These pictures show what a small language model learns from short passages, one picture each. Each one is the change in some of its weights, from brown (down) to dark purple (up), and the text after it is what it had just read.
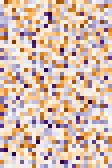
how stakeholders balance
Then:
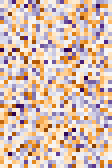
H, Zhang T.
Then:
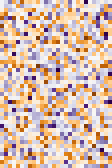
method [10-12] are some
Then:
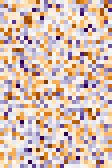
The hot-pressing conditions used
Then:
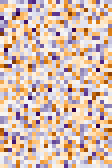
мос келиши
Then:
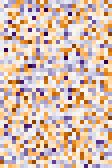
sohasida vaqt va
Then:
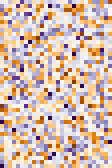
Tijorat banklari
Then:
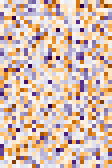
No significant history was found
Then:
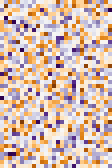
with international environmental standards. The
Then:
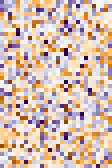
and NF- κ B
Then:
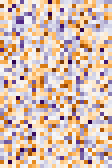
Without residual,
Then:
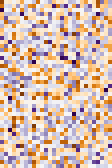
seen in infants, during
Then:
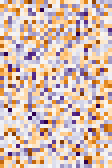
la ciudad, que
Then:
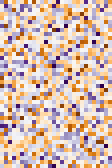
the readiness for hospital
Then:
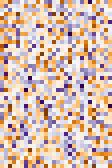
va yozuvning yangi
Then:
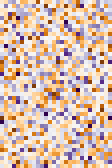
доцент, Наманган
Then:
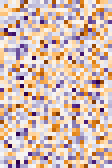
cloud computing.
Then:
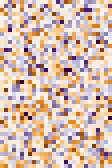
viable approach to account for this
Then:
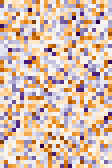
principles will be devised
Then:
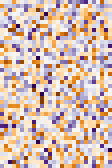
the wave field is represented by
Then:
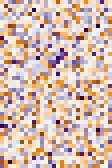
the capture of the market by
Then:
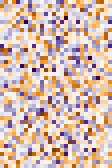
into account technical conditions of the
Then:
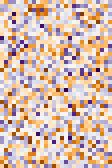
13. Which statement best
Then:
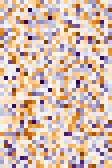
Photo: SJR
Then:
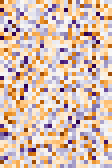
için istenen
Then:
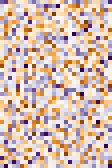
poderia estimular os animais
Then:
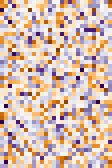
mantengan su estabilidad
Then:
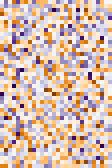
4. Стецович
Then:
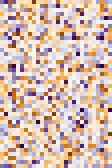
dos alunos se tornou
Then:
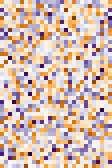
genetic variability among the
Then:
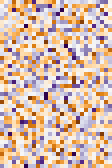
Wethey and the new
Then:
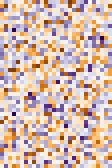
a la clase y el resto
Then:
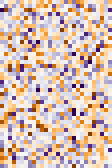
kata ganti orang,
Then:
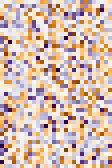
die niet financieren met
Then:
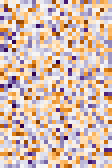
have a long-lasting and
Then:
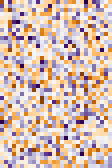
offloaded from a ship
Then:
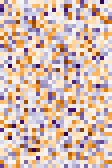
ibn Sino,
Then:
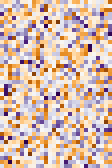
morphological measurements;
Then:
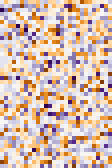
ill children (from
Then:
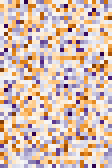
5.0 ise insan
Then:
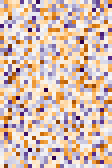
of his ancestors.
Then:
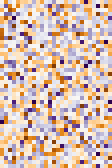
are most susceptible to
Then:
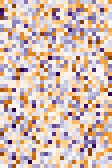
sizes with a narrow
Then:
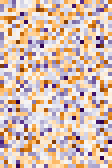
os comunitaristas,
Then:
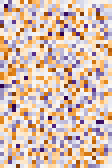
como “do lar” ou como
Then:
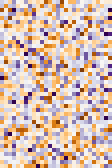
to Increase Noise
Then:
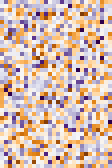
history: Cicero and
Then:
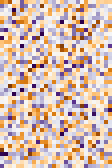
can perform better for more complex cases.
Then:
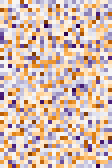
infection was very high for goats
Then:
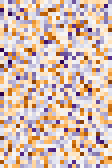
revealing cognitive
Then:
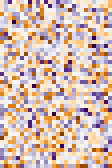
línea de costa
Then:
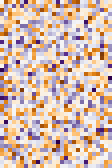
the collaboration in the
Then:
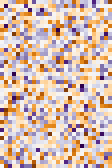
Dagdag pa rito,
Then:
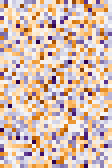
yangi so'zlar,
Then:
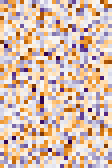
years and requires prolonged
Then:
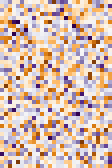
Engineering and Information
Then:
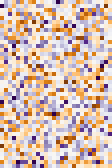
at 2 and 4 h (t test
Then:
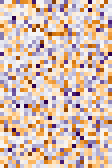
pelo processo colonial”
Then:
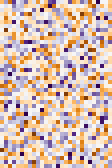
DE MARCADORES
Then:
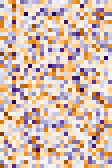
oid idishlar
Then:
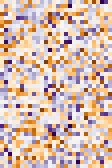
xalqaro "Ipak
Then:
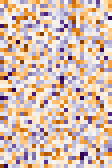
the EU Green Deal framework
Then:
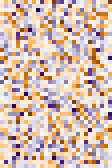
présenté des individus
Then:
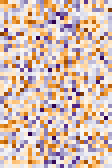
by showing multiple viewpoints
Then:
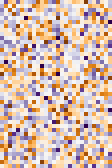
4 with noticeable pale of
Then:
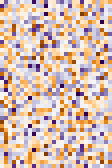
6.32 Cost of Seed
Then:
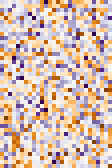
is analyzed below.
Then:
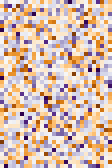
20 de situri)
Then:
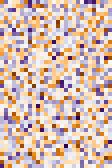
missense mutations cause
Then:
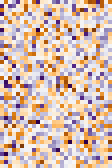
theorems for two mapping
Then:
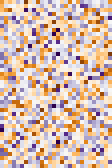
vigente y aplicable para
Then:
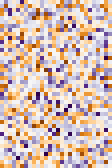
aspects of football,
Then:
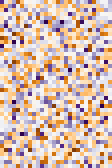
посилити реформи.
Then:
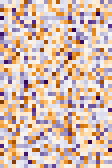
Due to the quick
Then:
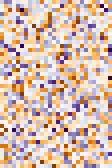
behavior from not knowing, from
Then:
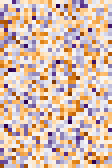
with minimal defects and the
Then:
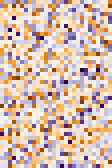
EM simulation and optimisation of
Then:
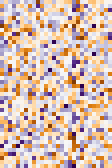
(Bart et al.,
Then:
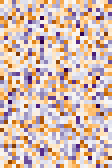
no es fumar o comer
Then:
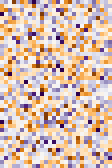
energy. A detailed knowledge of
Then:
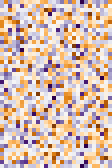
bring significant adjustments to
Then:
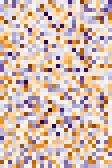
etish imkoniyatlari
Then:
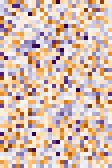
40; калий
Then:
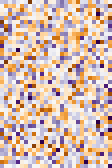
terms, 10 different countries participated
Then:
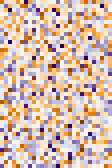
of a big- M value.
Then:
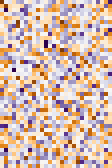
information about the magnitude of
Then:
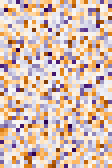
refer to four-, five-
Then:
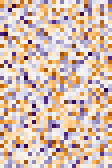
as biasing circuit to
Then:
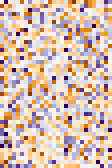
сақлаш, аниқ
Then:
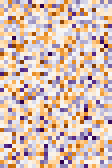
qizi **Mineral
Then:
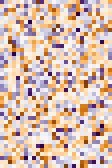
gait disturbances due
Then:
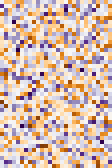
pode ser utilizado em
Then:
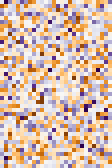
Manuscript Accepted:
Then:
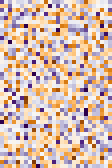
rigurosa de un
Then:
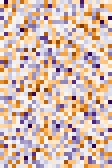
*Pension Fund
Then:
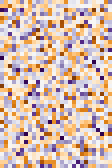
overall catalogue (Table 5).
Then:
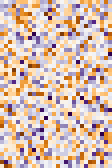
Qualis B2.
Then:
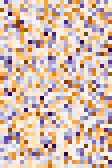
عن طريق
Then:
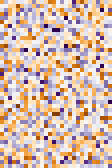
culture distribute power, rank,
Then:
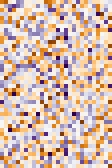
moderate predictive power, and
